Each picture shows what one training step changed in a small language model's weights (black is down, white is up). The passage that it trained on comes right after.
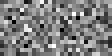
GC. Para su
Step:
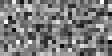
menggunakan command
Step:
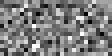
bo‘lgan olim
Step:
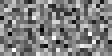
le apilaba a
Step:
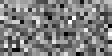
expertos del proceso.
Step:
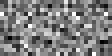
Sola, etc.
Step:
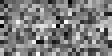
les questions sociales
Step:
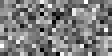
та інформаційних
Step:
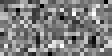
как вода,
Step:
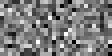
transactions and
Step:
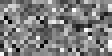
miqdori va
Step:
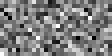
та Jansen
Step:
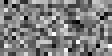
bazani to'liq
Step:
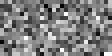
de formation avec un
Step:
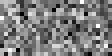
etishi, sud
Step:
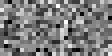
La meta de la
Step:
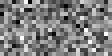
diseño de los
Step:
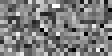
yer resurslaridan foydalanish
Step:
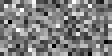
la gravedad de
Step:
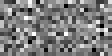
THE LEVEL OF
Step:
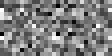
etish bo‘yicha muhim
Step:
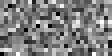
este brazo ;
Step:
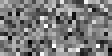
kashf etadi.
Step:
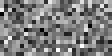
terhadap keterampilan
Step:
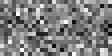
использования в качестве
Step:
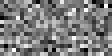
proses pemesanan,
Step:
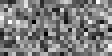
бўлиши мумкин
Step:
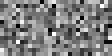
la réserve
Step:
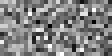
geçici operasyon
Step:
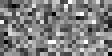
the development and modification
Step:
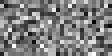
um enfermeiro
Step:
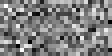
Development Party
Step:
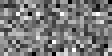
technology and applications.
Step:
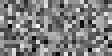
e energia, a
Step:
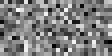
beli barang dengan
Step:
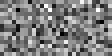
de Belas Artes
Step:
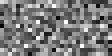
yang lebih stabil
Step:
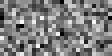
nela. Por
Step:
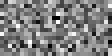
darajada bo'lishi mumkin
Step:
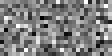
virus // World
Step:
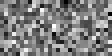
in the implementation of
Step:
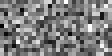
pelo anseio do
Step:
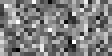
М.: РИЦ
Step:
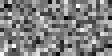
de uma atividade
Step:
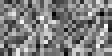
3 \cdot
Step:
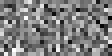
суспільства у його
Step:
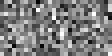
todo de la ciudad
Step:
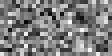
que as crianças
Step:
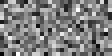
les sections de
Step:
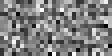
qu'il y a
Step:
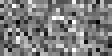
ва аёлларнинг
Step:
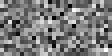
componente principal para a
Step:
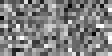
hogy egy
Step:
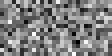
conceptuels que des
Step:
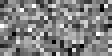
і розміщено
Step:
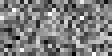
Fundamental del
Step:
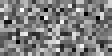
yanında nemi de
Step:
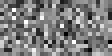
and transcendence
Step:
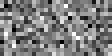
de la estimación en
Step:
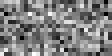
бод з-об
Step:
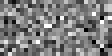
yuqori bosim va
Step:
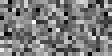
de la forêt
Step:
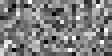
і включають значну
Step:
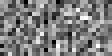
हैं तब
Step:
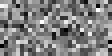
in case of
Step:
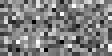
большей части
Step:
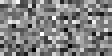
suburbanas de
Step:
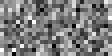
a su alto
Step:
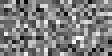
посевах -
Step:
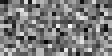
Não adianta
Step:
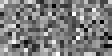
нової політики на
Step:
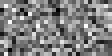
test. Selain
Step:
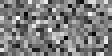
ammo empirik
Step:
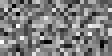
O‘zining asar
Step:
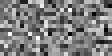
tani tashkil etgan
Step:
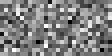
процесса и оценки
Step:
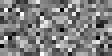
rolini yanada oshirish deb
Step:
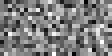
masa depan.
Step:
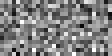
seção tem a
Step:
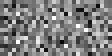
способствовать развитию
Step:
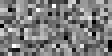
من الزمان.
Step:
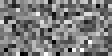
para poder solucionar
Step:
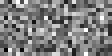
por neoplasia
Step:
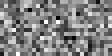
of archives,
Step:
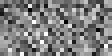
ёмонлик қилиш билан
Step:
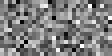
más oscura
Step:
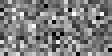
führt. Der
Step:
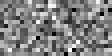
1. Karimov
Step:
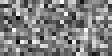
этой связи
